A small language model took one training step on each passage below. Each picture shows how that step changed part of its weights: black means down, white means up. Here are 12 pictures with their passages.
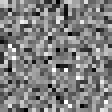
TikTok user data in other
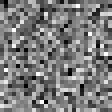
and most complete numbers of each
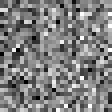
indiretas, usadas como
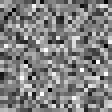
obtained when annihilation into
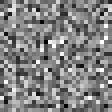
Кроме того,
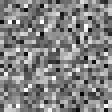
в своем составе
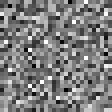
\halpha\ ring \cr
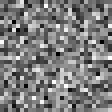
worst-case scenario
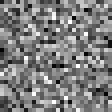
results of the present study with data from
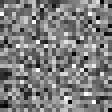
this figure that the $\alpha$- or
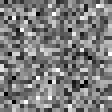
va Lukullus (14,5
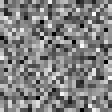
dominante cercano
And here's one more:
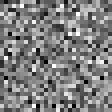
the CBM experiment. The current design
